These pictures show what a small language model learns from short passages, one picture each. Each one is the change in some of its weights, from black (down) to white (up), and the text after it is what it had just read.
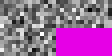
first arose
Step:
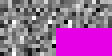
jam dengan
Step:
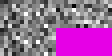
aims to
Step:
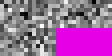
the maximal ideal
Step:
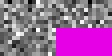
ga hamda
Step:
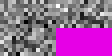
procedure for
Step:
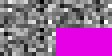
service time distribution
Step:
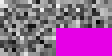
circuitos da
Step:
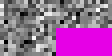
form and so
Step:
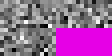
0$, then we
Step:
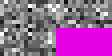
solvers are
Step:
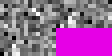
that means that they
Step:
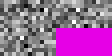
has finite dimensional
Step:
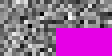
is unitary equivalent
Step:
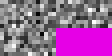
I после
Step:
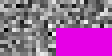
the family of
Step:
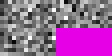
\rightarrow B,
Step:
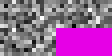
showing that
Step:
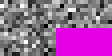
$x$ on
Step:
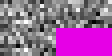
discutir a
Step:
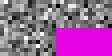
en la zona
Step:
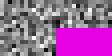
that to compute the
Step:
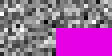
partir de la
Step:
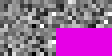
experimental data
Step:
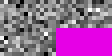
corollary, we
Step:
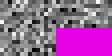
of a surface
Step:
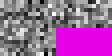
gestores de
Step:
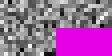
de plancha de
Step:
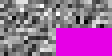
atraso no
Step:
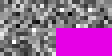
yield a unique
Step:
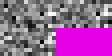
operations in closed
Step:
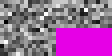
and the sections
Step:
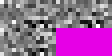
Journal on
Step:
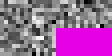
question: Let
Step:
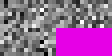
expanded and
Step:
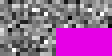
expected to
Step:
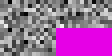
use of material,
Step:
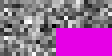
los cabsos
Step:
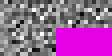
known as a
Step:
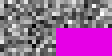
evaluación con
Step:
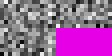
classical elements.
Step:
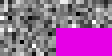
The latter is
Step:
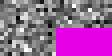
qilish JATni
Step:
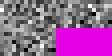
At the same
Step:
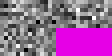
aber auch
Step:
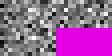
matched pair
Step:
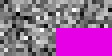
the fourth
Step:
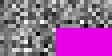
< \infty$
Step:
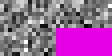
length $T$
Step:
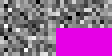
decision point given
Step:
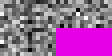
we investigate
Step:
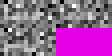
4 OAV
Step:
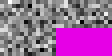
kelib chiqib
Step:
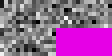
Bu an'ana
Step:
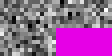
realizations of
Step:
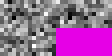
Up to
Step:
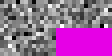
the community
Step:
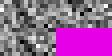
the proof, since
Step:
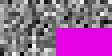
is an empty
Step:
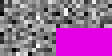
\in I}
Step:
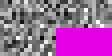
the reed of
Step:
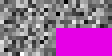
I.\ and
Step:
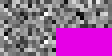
with the boundary
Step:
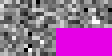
then we denote this
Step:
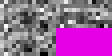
we have not
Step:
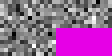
As previously
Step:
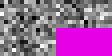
Also, by
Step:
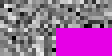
different. The other
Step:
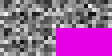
of these two
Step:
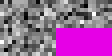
points has also such
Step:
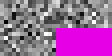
to the solution with
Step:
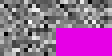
overcome this
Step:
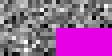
and $m$
